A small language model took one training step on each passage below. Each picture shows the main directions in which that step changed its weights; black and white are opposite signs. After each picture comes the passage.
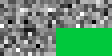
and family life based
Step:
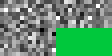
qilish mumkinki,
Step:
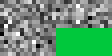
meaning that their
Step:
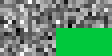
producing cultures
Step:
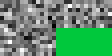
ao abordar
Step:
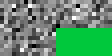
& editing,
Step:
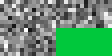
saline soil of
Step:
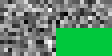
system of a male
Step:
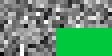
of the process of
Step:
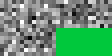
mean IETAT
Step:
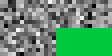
appropriate way to do
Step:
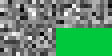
1 раза в
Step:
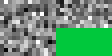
spectra of
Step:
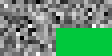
if one knows
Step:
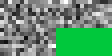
resin decreases
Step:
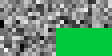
limitations, such
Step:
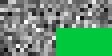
planning methodology,"
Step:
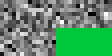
way of using
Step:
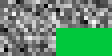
on pretest
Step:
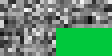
characteristics and personal
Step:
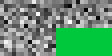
at the present
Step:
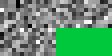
zero outside
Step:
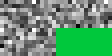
potential follow-up
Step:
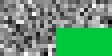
contribuiu para
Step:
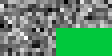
and health cooperation
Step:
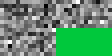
A higher degree of
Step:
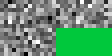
dans la grande
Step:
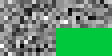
del tiempo
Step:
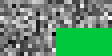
enhanced gym
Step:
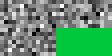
работы мышц
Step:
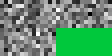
tasnif qilish
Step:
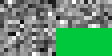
his own name
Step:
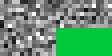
enactment of
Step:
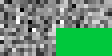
the sulfate
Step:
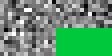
3 convolutional
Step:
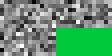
necessary to deliver the
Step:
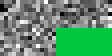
foi adoptada
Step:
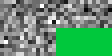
process. The
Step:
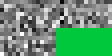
the geometric
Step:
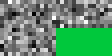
interview schedule to
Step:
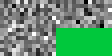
This differentiation
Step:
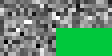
approach to their
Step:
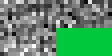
extra specifications
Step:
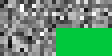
см в
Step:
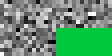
by the system's
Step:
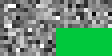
– Zur
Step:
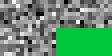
connais bien
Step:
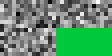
it is well known
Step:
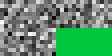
- Intellectual
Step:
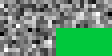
which feature of which
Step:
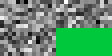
va auditorlik
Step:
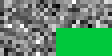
trabajo y
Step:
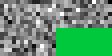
as a concept and
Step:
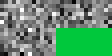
эса унинг
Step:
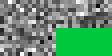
assisted during
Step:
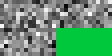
the time for proper
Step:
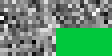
інформаційної та
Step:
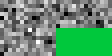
range of 10
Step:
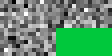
etish bo‘yicha
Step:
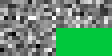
Abstract. The
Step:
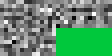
Sciences and Research
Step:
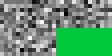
the Greek
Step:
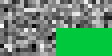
accessibility and
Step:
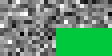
berish hamda barqaror
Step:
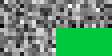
designed the study,
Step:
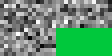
in emotional intelligence
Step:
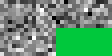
used more frequently
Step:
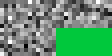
of LAB
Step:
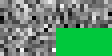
sumber daya
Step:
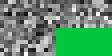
principles based on the
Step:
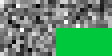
de se constituir
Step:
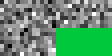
marine pollution of
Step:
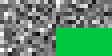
a une structure de
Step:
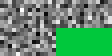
Rejected 4
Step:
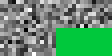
nutritional intervention should
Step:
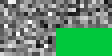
checked their smart
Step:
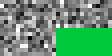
which 80% were
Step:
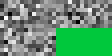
из признаков
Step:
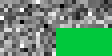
transverse resistance
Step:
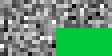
Cancer patients
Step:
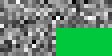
example to prove
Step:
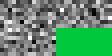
business users the opportunity
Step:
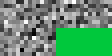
has been collected from
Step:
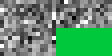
set theory to
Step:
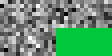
those around you with
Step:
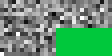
data stored in
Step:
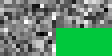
to measure progress for
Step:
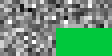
results reveal that,
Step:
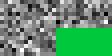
à natureza da
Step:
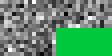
In addition, there
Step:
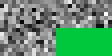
multiple part finite
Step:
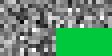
improving the quality of
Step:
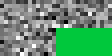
argues that
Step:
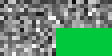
statistik tahlil
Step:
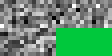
new clinical recommendations
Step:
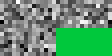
to breast cancer
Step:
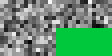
economic viability depends
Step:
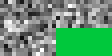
marketing is very
